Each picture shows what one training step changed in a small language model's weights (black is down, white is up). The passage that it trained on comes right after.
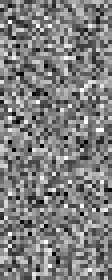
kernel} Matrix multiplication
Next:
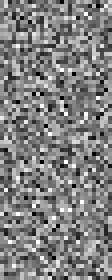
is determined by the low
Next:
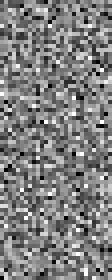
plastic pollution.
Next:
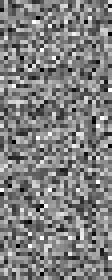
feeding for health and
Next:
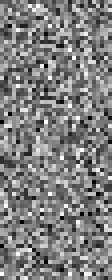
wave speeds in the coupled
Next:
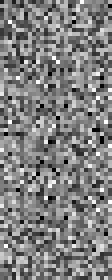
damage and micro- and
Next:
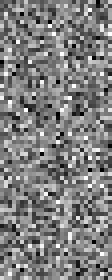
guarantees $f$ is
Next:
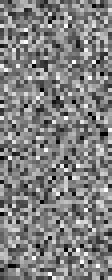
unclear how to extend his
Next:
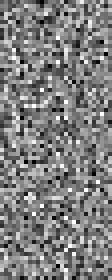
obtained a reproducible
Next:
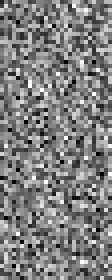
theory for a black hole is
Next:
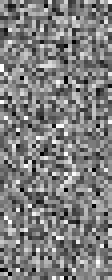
these techniques can engage the
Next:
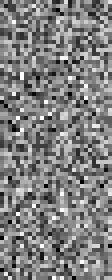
the theoretical implications it might be
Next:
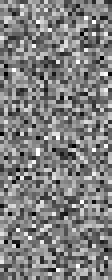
lttice QCD"
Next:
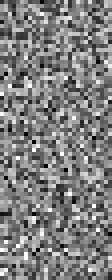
in the Cauchy
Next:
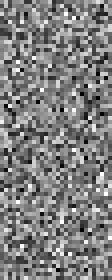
particular, we may assume,
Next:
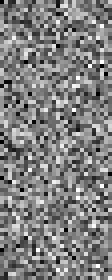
asymmetry may even
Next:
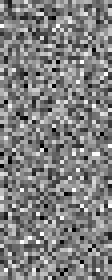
there are at least five
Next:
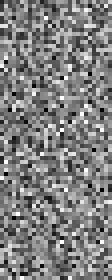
framework with the same individual
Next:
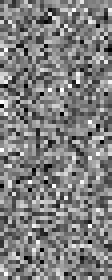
included (dashed cyan
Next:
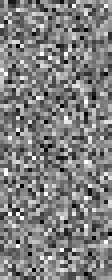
that is lighter than the
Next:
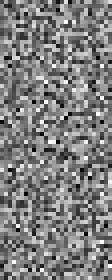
their artistic characteristics,
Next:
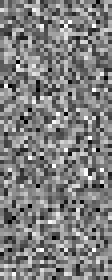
soliton, a
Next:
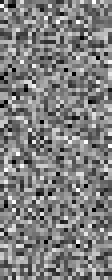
from inclusive decays. The
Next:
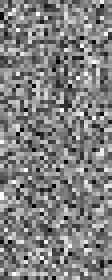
metric perturbation to solve the
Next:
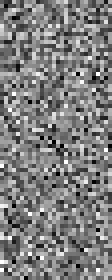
Conselice et al.
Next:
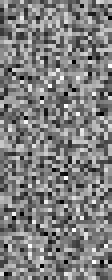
physical process that gives rise to
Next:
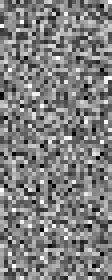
this method are more sensitive to
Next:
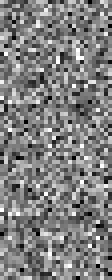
$r$. Especially
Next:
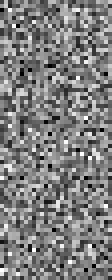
screening, direct analysis of
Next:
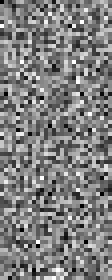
or muon numbers. The
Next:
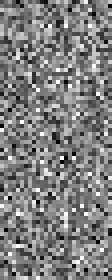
Supposing the film to be
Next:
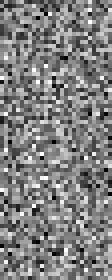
without knowing the regularity of
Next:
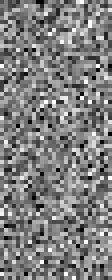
obtained. Besides,
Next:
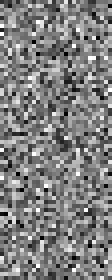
5 and 6); the fourth
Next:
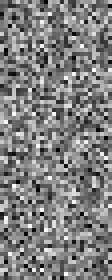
progressively more functional freedom
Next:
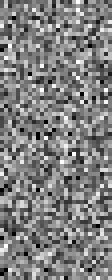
coefficients. In particular, any
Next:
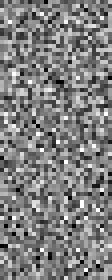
compilation and evaluation of
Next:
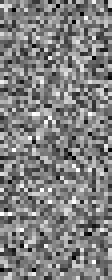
P kg⁻¹
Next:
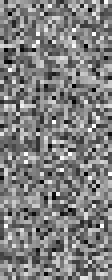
JHEP {\bf
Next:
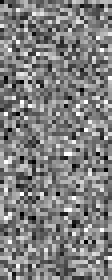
of $\g$ follows from
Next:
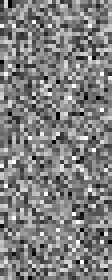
values of $T$ and
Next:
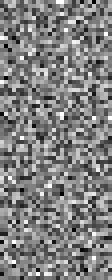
Different from the above
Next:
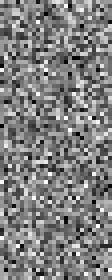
Vassiliev invariant
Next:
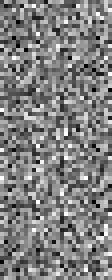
interesse na
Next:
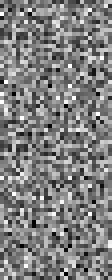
be replicator equations with
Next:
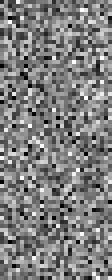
usually only be performed by
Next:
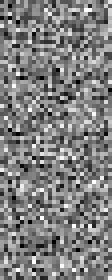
decrease the costs of the material
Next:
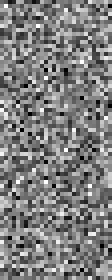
group is free (for
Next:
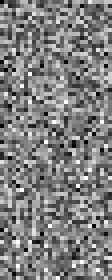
of fuel. The orders
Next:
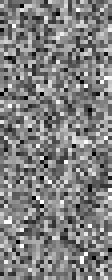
coherent match. The relative
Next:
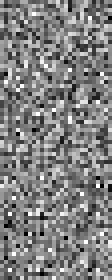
Shopping Mall.
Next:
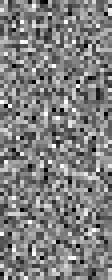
can help cultural heritage policy
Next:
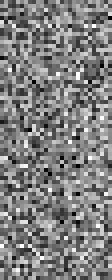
inclusion of stars in the
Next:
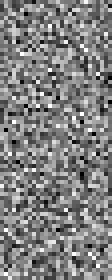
laser pulse duration for the
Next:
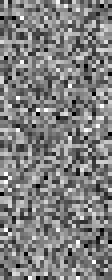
example of weighted approach.}
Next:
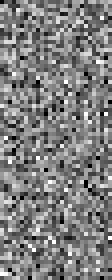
of white blood cell
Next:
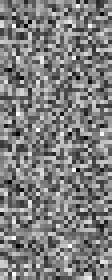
Physics and Astronomy,
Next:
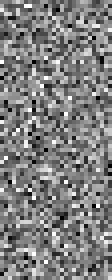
almost everywhere in its domain
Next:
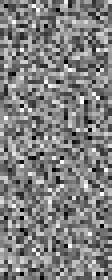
the study’s Steering
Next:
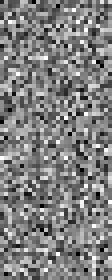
shown, renders the
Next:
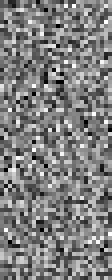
that respects the rule of
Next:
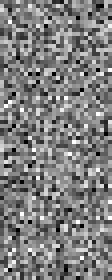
any $D\in
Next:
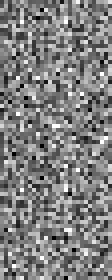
information are clearly acknowledged
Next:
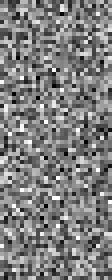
to step up this value by
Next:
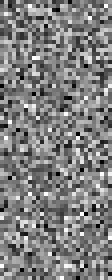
positive constant $C.$ This
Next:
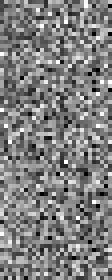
intellectually more
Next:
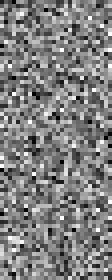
as 1/6 the power
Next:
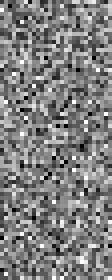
may be an unrelated young
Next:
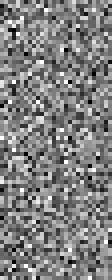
Statement: Informed consent
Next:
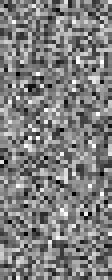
the backup path as
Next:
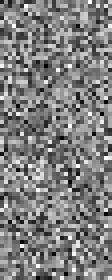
total spin of the bound state
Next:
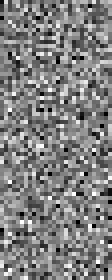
dynamics simulations, $l$
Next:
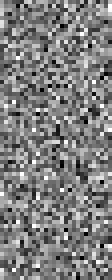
\,. \eeqa For our
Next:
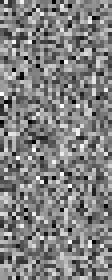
and the signal ROI
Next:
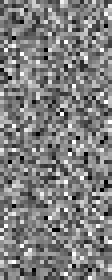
\end{array}$$ where
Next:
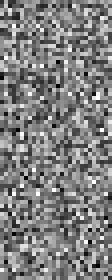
methods. Although efforts have been
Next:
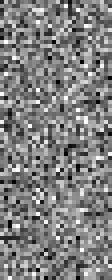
spin snapshot
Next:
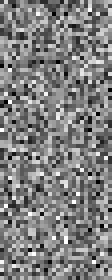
undertaken to understand the
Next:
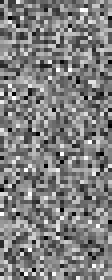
usually modeled as a spatial
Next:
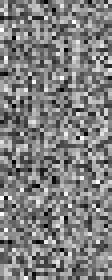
associational analysis based on the
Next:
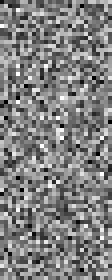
of this construction was the introduction
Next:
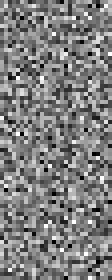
is not considered. At large
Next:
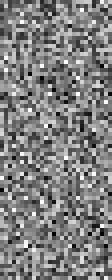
specific pages. We are not
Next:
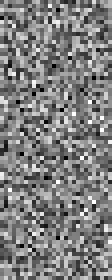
particles in an unknown mixed state
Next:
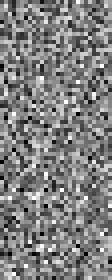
in different geographic locations.
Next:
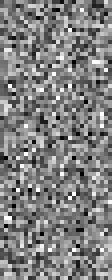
an opportunity for innovators.
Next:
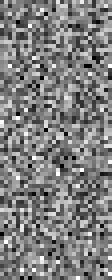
number of solutions $P$.
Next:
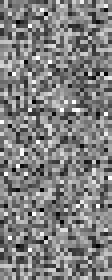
number of boxes below the
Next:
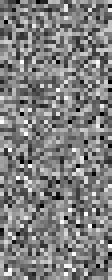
follows that only $c$
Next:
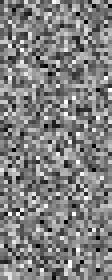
radion to that of the
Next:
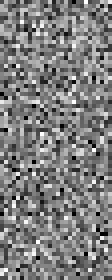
our semi-Markov
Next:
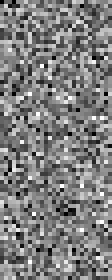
of 10 international journals.
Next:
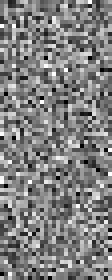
changes and sensory quality
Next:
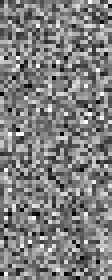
domain. The SB approach
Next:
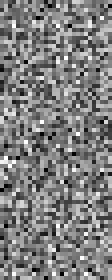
development. In the first period
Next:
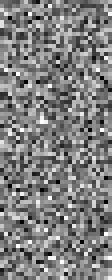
disks play a crucial role in
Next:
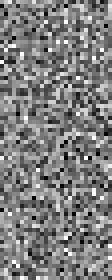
from \hfill\break
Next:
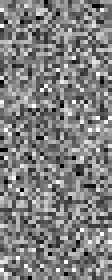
hypertension of either
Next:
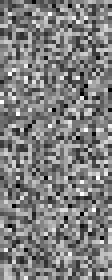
between elliptic curves, but its
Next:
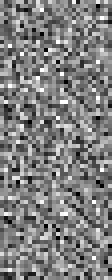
Z'}{\mathcal Z}
